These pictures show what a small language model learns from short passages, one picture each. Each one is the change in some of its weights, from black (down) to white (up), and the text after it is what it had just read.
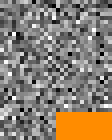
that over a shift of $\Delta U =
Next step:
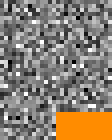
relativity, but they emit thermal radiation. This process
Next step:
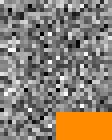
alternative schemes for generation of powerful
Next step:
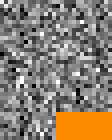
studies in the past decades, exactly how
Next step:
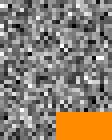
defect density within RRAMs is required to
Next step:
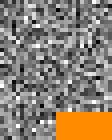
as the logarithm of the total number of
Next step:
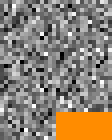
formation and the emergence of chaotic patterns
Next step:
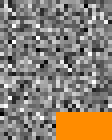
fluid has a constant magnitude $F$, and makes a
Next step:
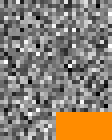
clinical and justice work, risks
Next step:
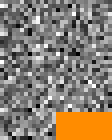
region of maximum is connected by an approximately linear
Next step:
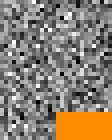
\fig{BOVERE} (we have
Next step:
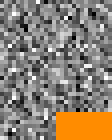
Myr until the pulsar eventually becomes
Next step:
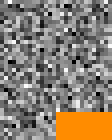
clouds, \begin{equation}
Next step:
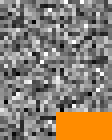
to update all weights in the base model,
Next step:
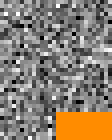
stage and outside of the DR. The
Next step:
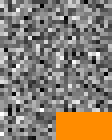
bare velocity is determined. Within the
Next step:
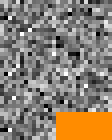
on the ground state. \end{abstract}
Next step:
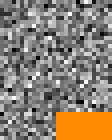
each realization of the red noise light curves, to determine
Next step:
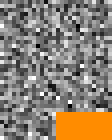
gas, we will show that the model may be
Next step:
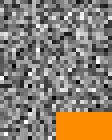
(S1) collected raindrops in a
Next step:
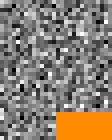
of simultaneous active beams from the
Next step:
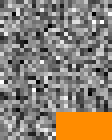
provided in table \ref{table2}.
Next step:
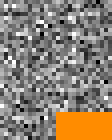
et al.}, {\em Phys. Rev. Lett.}
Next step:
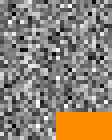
Fig. 26 and Fig. 27. Consider
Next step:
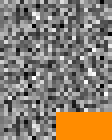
the typical best-case accuracy range of approximately
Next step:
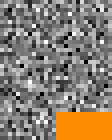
quantum phenomena such as quantum spin liquid and
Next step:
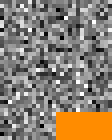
at the corresponding stage. Finally, the nodule's
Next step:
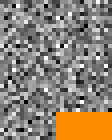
_S^2 (\Omega _K-\Omega
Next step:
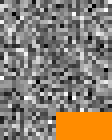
of the conventional \acs{NBR}
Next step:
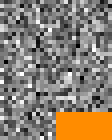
the temperature, density, and volume filling factor of
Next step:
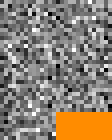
their extended strain field for diffraction contrast
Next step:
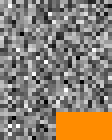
1$. On the other hand, the cancellation of
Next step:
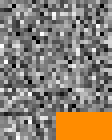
of cavity length and mirror
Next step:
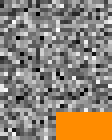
Computing Machinery},
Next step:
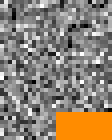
However, if both UFO 3 and UFO
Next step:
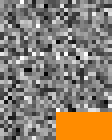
$\Delta=0.003$ is shown in
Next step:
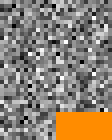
of the allowed parameter space for the Higgs boson sector
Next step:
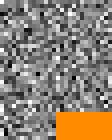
file. Similarly, Alice converts
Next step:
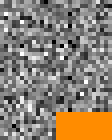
with LDA. All calculations have been performed using
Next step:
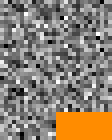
in \cite {faraday2011-e}.
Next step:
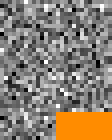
Nanjing University of Posts and
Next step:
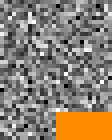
mutual radiation resistances in his derivations
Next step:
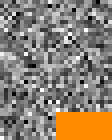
$O(6)$-model \begin{equation}
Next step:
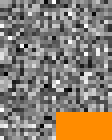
in a disordered phase, in which a few
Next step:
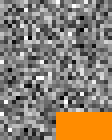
section. % \author{ % You can go
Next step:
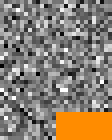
P Cyg {\it absorption\/} features of
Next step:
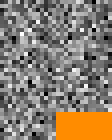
each route.} \label{fig:post}
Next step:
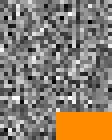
BB, and no specific quantum of the volume. The
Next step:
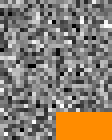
points at equal times: \begin{equation}
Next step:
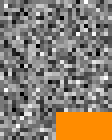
work. The authors are grateful to Mr.
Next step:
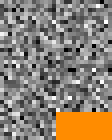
9** The Intensity of the scintillation light
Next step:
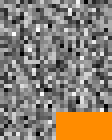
mm, go to Len3 directly and be focus
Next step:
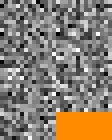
exploration through the citation networks of these
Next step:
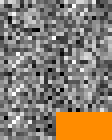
both at tree-level and one-loop,
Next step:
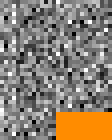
\micron-1 \ \micron]$ particles
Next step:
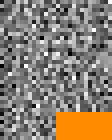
channel, which may be the cause for the
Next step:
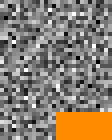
large cross-section. In the limit of a large
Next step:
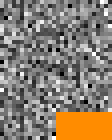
over logical rigor. In Bell's
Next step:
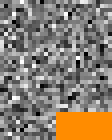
{\it positive} CLEs, so no
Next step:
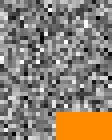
been reviewed in this section. Gravano
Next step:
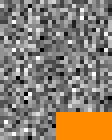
power-law tail to large power. This
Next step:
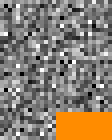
typical multi-dimensional, single-objective problem.
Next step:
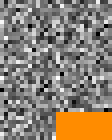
A. Bilmes, A.
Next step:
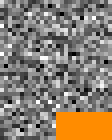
on motorised translation stages as shown
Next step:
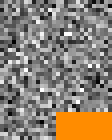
the values for the coarser s108 ensemble
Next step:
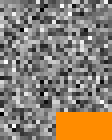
x < 0.27$ along a wall-normal
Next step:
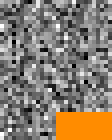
will boil down to the inversion of a
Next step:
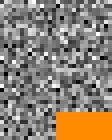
TS acknowledge support from the DOE
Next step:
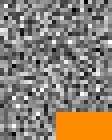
Landau level index which we call spin
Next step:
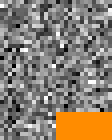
has minimum distance $\delta\leq 1/2$, the
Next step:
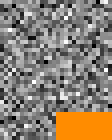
of $a(t)$ \begin{equation}
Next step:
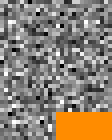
assigned in batches or Human
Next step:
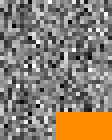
limit since neutrinos do not interact with
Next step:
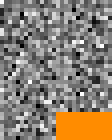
accuracy of 91.70\% with a standard deviation
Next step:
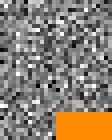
Rastegar, S.;
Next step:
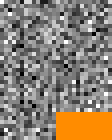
stars in the LMC. In addition a search for
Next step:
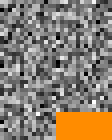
flow in the bulk of the crystal,
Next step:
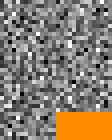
an excited state and can not spontaneously
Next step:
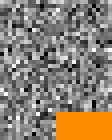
when compared with the time-evolution operator involving
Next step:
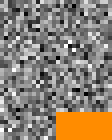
130 MeV, which is far severer
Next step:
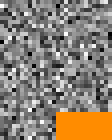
constant $T_{1}$, as shown in Fig.
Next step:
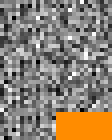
comparison, we also consider the gray-box
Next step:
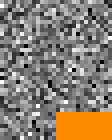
heterostructures. The (001) substrate
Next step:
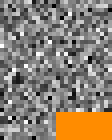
the typical values observed for ETGs of comparable
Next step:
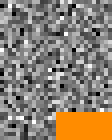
(Fig.\,\ref{Explanation}) and
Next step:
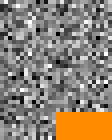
leader election and the network converges to the
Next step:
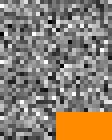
Godfather or Hitman being
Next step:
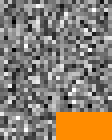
Universities, charged to the General
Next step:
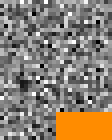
wobble around the barycenter of the system and also
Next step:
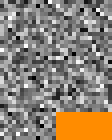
\citep{chabrier03}. The details of
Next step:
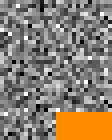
clean baseline based solely on overall task
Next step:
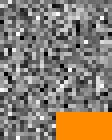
larger four-momentum transfers plateau
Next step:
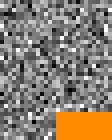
decomposition in partial sky} The Stokes
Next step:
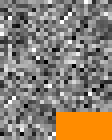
sample $A$. } \end{figure}
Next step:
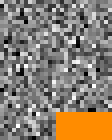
world model to plan accordingly consistent with their corresponding
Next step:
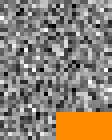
The first scaling is fraught with
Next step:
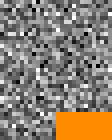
diagram, and criticality of black holes is essential for
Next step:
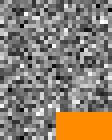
is foliated by invariant curves, each
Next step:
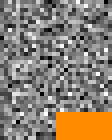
the spins ordered in the $XZ$ plane
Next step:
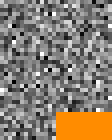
for axial ratios near unity are best
